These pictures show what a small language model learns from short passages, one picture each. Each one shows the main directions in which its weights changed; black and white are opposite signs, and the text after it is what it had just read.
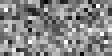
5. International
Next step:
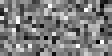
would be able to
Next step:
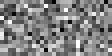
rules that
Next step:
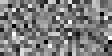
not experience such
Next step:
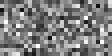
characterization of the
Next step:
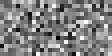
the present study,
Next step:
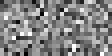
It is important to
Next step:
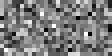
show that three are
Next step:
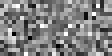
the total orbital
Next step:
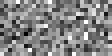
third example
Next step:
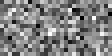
Abstract Ground
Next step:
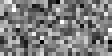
measured partial
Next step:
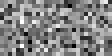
katta keng
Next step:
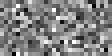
performing motor
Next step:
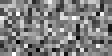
be formed by
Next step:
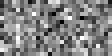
time are defined as
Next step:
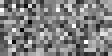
for trade.
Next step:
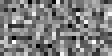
ніж при
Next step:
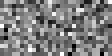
seems to
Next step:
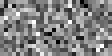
designs also provide
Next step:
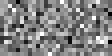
Ve své
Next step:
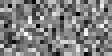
to stress that
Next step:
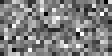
– raqamli
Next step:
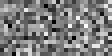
Doctor of
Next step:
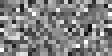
are common, the
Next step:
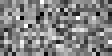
have been reported
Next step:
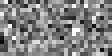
la oposición
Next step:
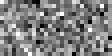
an approximation of
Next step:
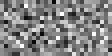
и лечения
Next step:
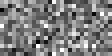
a pure state?
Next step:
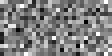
rôle in
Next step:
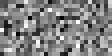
changes for the
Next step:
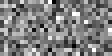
$ to select as
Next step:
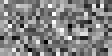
the consistency is
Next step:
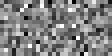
practical only for
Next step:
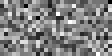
speech signals
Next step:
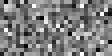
ed intervento
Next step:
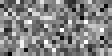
and 5 K provides
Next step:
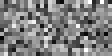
the UTC system
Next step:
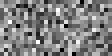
similarity between a
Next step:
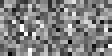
la vida. -
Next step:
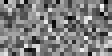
sent large, and
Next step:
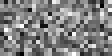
that characterizes
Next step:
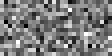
respectul de
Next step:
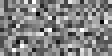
culmina em
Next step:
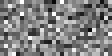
Report of a
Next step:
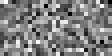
sugar that
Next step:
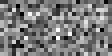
(Tello y
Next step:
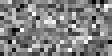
expected. The
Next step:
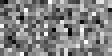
that the weaker
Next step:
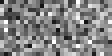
results are very
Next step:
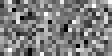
crucial for the
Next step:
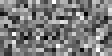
на Востоке
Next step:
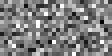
adopted algorithm
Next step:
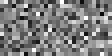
interactions, and
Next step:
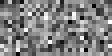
spectral cu
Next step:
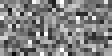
the following sum:
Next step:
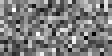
the measured state and
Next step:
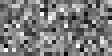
sus actividades sin
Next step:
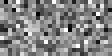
it approaches the
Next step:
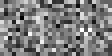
la idea.
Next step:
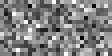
Han family
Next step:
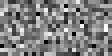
a standard on
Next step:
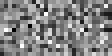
improvement in
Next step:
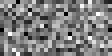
and it has energy and
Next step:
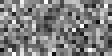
no conflict
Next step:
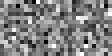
all depressive
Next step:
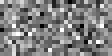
robot. La
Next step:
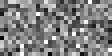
a general form of the
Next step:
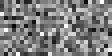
digital transformation
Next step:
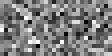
targets with
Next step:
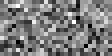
as reflected in
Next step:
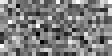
uso das
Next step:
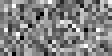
within one band have
